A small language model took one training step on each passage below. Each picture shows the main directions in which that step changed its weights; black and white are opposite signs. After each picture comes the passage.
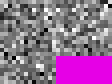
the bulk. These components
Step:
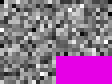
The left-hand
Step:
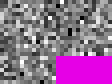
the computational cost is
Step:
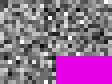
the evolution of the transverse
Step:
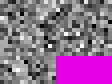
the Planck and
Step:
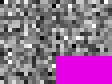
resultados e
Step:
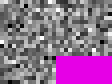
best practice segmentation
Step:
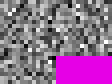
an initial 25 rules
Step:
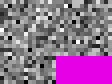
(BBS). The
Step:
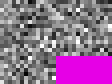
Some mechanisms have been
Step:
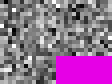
поєднання з
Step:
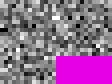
which generates transformations along
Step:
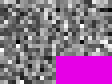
transitions} A three state
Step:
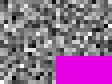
or logical operation.
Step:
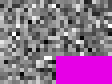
a crescente
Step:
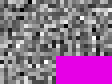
fluid pressure acts on
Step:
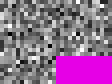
of the important layers of
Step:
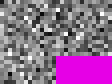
of Risk and
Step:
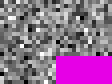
targeted for
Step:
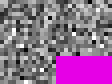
the final step of each
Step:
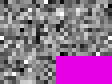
position that the following email
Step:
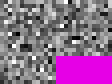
results are equal to or
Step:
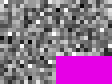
central cavity
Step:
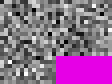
exclusiva de sus
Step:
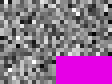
familia, las
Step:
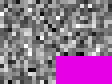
work to be done on
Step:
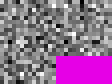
kecha Lenin
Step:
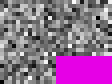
the detection of the presence
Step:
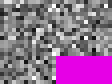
і загальна
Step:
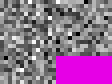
For the $S\sim
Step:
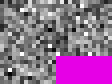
Acesso em 04
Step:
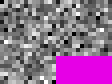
na trufle,
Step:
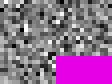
что отражается
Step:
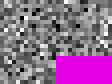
tanpa harus
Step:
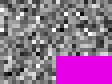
necessidade de estimar,
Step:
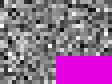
Predicates are properties
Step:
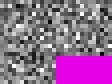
for the Flute –
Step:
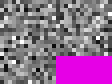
How to calculate this
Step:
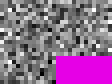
Le, and Oriol
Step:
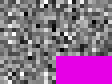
métodos usados
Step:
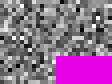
initial estimate and an initial
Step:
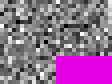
variations of ±5
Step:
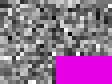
поховання на
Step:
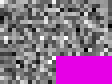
small in the linear case,
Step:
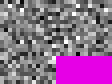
New York,
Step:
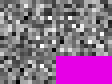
attach itself to the
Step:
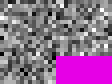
the SFs. This
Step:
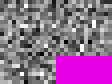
workload implementation
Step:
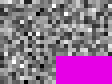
К. Кулі та
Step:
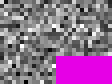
analisados e a
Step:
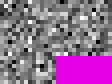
quantum gravity. Therefore a
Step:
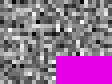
\rightarrow 112 \qquad
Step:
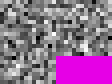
also study the convergence
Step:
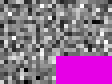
Section 7 concludes our
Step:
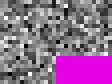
Dars metodi:
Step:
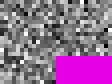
long term sustained
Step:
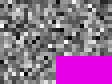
Conference Series,
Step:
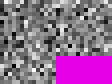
підданих Росії
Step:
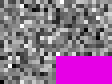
trained on a combined
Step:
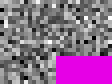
Информатика и
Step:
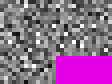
vazifa deb
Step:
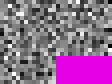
(1) Faktor
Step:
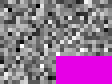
it will suffice to
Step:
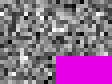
pass through the origin,
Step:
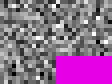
method will be applied to star
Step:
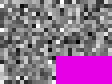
but not least, the
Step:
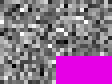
which enforces color
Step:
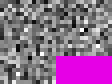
as $\langle \Omega |
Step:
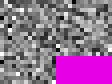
violences contre
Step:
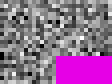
olahraga, dan
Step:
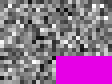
in their ground states,
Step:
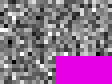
analysis, which is the most
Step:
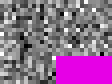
analysis were performed at the
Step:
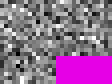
defocusing layers
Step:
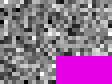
варки, а
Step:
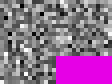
since their kinetic terms
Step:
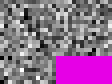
transformation law of
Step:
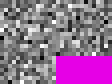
EoS; and a
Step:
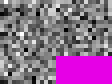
that for $N$
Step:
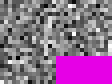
the bosonization
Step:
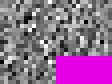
were cleanly
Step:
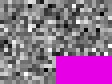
of survey depth
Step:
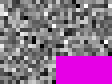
de temperaturas
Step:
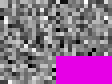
on the nematic
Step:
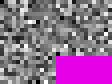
ijodiy merosi
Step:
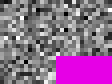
e Desenvolvimento
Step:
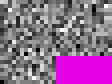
participation as you
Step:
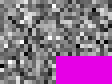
flaws in the
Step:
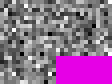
work, we investigate the
